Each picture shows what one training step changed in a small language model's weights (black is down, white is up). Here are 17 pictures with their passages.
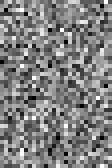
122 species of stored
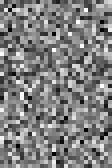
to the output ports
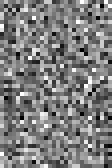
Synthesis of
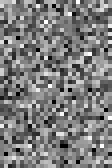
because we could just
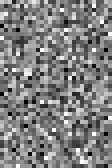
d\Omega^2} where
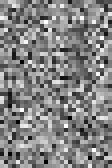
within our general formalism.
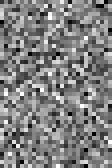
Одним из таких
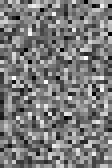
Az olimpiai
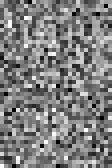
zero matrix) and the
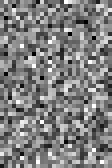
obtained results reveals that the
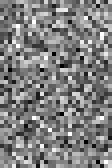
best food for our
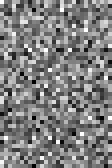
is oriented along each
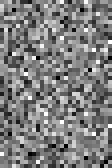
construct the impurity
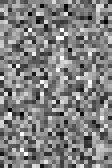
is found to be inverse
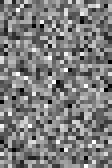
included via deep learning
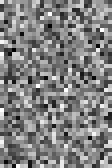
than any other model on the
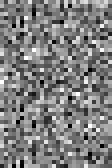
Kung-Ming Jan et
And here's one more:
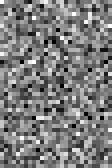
fast adaptive agents.
